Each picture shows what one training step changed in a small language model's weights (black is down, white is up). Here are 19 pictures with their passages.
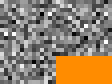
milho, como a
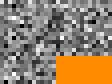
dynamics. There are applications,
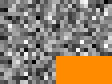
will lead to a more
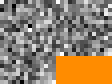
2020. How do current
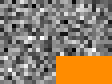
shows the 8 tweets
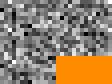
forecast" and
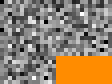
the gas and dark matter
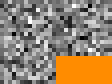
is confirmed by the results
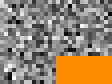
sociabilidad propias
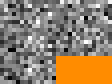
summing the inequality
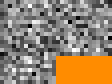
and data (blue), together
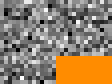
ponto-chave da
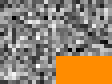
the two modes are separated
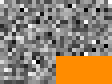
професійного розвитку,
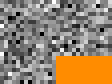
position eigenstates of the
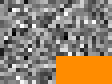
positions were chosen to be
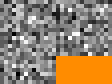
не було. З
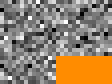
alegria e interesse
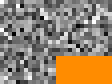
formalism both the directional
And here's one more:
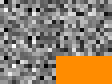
lozim. Bu esa
